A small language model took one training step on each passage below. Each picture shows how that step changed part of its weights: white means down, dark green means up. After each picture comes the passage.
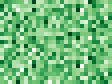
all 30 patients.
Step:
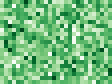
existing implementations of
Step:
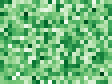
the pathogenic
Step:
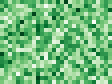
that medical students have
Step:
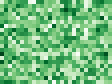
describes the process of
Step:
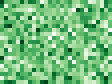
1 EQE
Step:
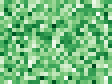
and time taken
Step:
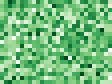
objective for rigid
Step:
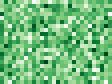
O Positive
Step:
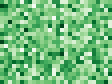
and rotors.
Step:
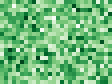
scored 4,
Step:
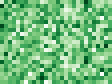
shows the results obtained
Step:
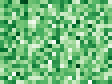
need effective,
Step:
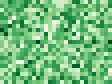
infrastructure providing a
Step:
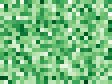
used to solve such
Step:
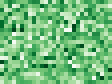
antioxidants found in
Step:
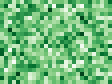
military and civilian
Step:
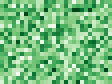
using purified
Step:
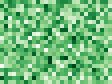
a fisherman
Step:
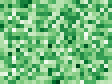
are involved in building
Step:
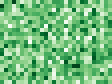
The pH was measured
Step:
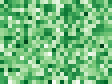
the definition, and
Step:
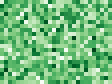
patients with risk factors
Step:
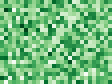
out to diagnose
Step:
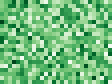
practitioners and,
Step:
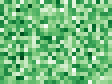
to planet b
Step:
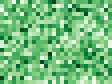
Operative difficulties were
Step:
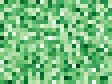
topologies (Figure
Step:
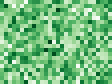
strains when they
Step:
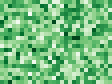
The removal
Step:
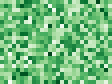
were undertaken
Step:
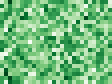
effects of climate
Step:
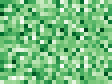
for measurements. The
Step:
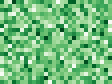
in this paper lies
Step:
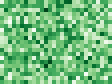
text in order to
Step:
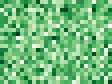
workshops, additional digital
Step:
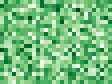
the batteries meet the
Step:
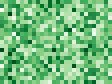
acquisition windows of
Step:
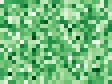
reliable due to environmental
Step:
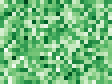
levels in relation to
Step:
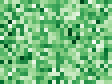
are: - A
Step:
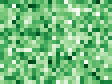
by pushing
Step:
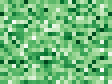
as its D.
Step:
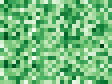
the use of
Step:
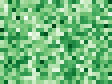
use calculators
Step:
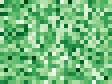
details. 10.
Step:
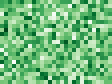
exceed 10% of
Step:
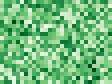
arrangements in
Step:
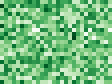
by means of
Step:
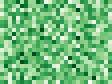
also to improve our
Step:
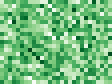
endowed with
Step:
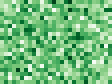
high ratings
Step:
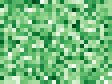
SD, The
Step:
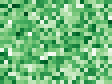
Formulation and development
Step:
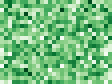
far off dry
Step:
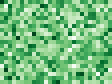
Accepted Discussion
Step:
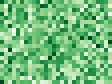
area Resolution
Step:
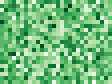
challenges, application,
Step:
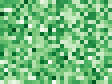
States. For
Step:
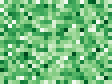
20. Figure
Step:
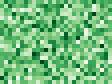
All the materials,
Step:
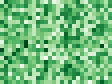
the advancement of
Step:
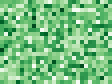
Implications for
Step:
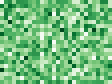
of normal weight.
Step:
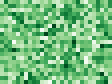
finally the rectal
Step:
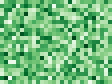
to improve legal
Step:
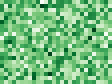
Flow cytometry
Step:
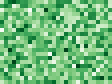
"Study of
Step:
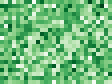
availability, management,
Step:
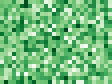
be established to provide
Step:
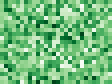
or any other reference
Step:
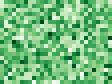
has been the point
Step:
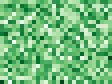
that is often shown
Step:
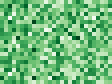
generally does not offer
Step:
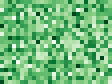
industry demand-side
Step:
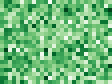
smaller and larger bank
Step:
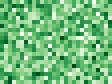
and Rehabilitation
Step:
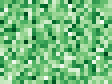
They reported that mostly
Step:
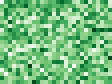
of using the method
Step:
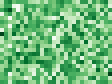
or one after
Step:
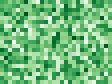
the responses evolved
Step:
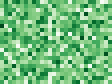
there is an increase
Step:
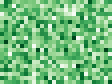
start and complete time
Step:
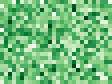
of cancer-related
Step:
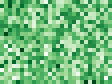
search for innovative
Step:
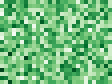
reasonable request.
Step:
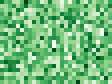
technologies, but also
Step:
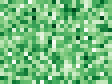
produce the highest weight
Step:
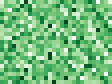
age 54 vs.
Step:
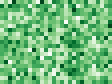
body is represented in
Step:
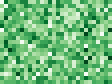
terms of the
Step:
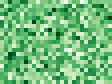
meaningful aspects of
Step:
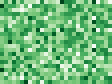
performance. In the
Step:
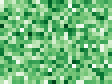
mucous and
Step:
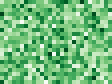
production². Some
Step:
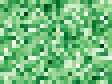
as the basis of
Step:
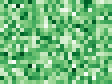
to investigate the impact
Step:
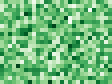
are incapable
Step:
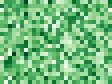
advantages from traditional institutions
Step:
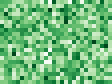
excellent resolution and
